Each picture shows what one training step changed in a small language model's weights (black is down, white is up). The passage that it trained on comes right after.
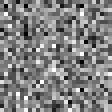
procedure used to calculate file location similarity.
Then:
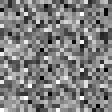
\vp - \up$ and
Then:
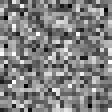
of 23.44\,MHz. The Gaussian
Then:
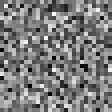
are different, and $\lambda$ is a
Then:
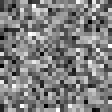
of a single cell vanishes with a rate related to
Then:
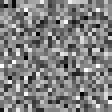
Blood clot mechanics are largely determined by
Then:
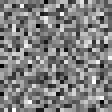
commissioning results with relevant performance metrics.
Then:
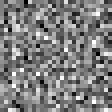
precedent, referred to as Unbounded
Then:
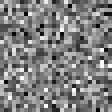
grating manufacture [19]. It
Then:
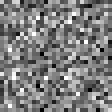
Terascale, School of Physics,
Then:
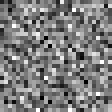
"What is clear is that there is an
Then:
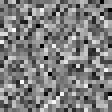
solitons while keeping the moderate
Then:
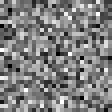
energy of photons. The EMCal consists of
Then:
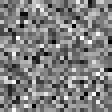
Our aim here is to use the B/D
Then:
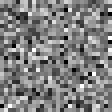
represent \textit{non-local} symmetries,
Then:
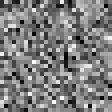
BI theory contains a dimensionful parameter
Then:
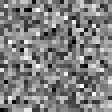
associated with the beam (Fig. 1),
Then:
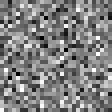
bounds are obtained by dividing the original bounds by
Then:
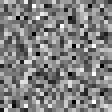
utilized for designing new topological electronic devices, such
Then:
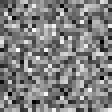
probability validity follows the scattering properties of silicate
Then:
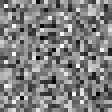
the Knowledge Base.The better performing
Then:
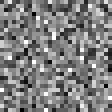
close form of $Q_{I}$ in two
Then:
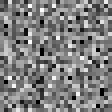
\\ 9 Chemin de Bellevue -
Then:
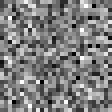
the total network traffic in Facebook's data
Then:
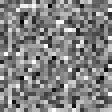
Note that the redshift of recombination,
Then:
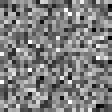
and M. Rees, Phys. Lett.
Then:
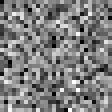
methods to model power data in the literature. While
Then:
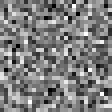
database operations as matching and merging (and data
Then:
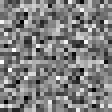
Particles} In this section, we represent an
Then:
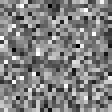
variables held fixed. Near a simple
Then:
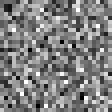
diagram must have identical values except possibly for the
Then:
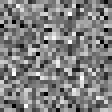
characterized by a topological winding number,
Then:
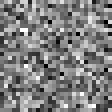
differ from CV discs in one vital
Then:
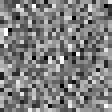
value for the center-of-momentum
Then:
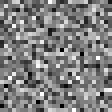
metallicity. Yet it is interesting to note
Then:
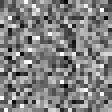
the local density of states, as is generally the
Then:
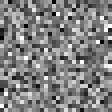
error in the DMC energies, a scheme to
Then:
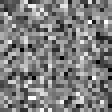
can still use the zero mode $\phi_0
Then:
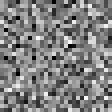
shape functions, as well as the radius of the
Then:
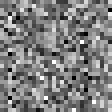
as usual easiest illustrated by use of a
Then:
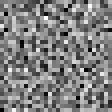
highlighting field-particle dynamic interactions. Figure
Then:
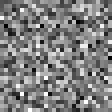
neutrinos, our model does not require mixing of the
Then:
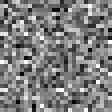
activity continuously decreased. This may be due
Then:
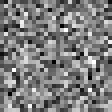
non-zeros per row. Only
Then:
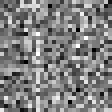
For global mean sea level, the difference between
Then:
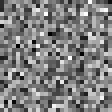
to the reason for this latter phenomenon. In this
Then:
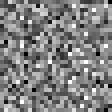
led to gravitational coalescence. The
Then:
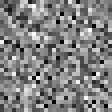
would then be accessible to top decays only for
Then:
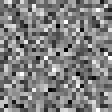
compressed parity-odd summary and perform a
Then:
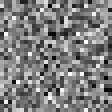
Q_{-}$. As a consequence, this regime has
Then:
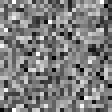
EPSRC [Grant No.
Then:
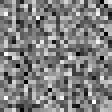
same considerations made in the formulation of the
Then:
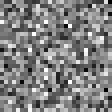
flux independent of the individual modes. In order not
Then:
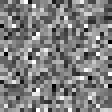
under certain conditions the gravitational field becomes unstable and may
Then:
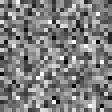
constant-energy maps may be used to extract information
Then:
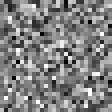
has a steep photon index ($\Gamma =$
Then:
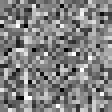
into account whose deformation captures essential features of
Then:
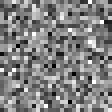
for J1023) in the high mode,
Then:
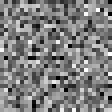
inflationary cosmology, the gravitational wave amplitude may be
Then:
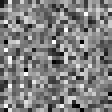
panels indicate the $\pm50$\% errors in
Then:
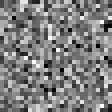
that $\mathring{\alpha}>-
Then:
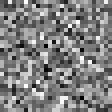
in dead material. The pairs are identified with
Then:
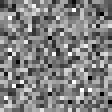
the line profile distortions. Those
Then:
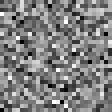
sure $\delta < L$, where
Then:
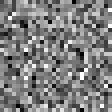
only one of these experiments is approved
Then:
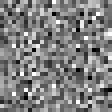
thank Andrea Thamm for helpful
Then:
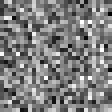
standard deviation of the distribution of energy jumps
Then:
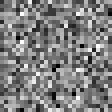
\begin{array}{cccc} \Delta &
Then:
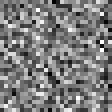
MPD and MSD in that it is
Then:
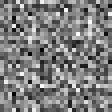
Laba, and V. M.
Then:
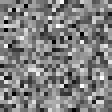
setting. Values at step $0$
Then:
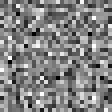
hand, glass compositions at x <
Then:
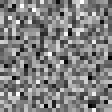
shows that the configuration of Al fingers does
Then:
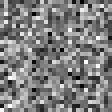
\texttt{Code2DFD}. For
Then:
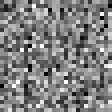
of feeding information to and extracting from the
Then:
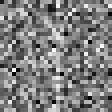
key $\psi$. Let $T$ be the
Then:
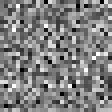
calorimetry regardless of the initial jet
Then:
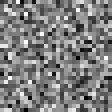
the values $\vec\alpha$ and the
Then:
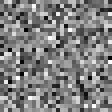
guiding, they were not downloaded to
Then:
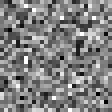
This is precisely what we had noted at the end
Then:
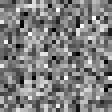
At this scale the surface effects can be reasonably
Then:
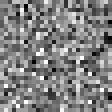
software package \cite{openmx}, which
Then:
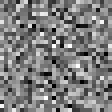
matrix itself rather than on its singular values and
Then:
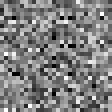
but {\sys} will classify it as
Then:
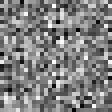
\tilde u_\beta h$ coupling as
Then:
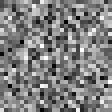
the EPI in graphene-like
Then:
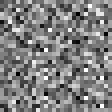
route for refining the positions of the majority
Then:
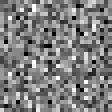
for the electric potential difference across the film and the
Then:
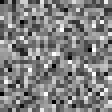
$\nu=1$ one of the present authors
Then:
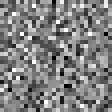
particular Werner states in ${\mathcal
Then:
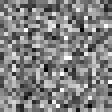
lattice, eliminating long-range transport in the
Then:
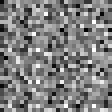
to what extent they might actually be caused by
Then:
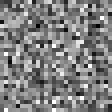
\rightarrow \Sigma^+\,\pi^-$ &
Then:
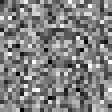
the $\Delta$ parameters for optimal entanglement shown in
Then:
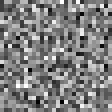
of the military attack and the time at
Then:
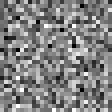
noise limit near the carrier frequency regime.
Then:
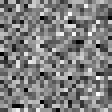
health risk?" by health professionals
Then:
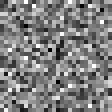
in the first case. All these features all shown
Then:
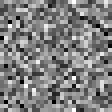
reconstruction error constraints in the robot arm reconstruction
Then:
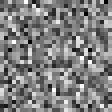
in a lower-order term. The structure of
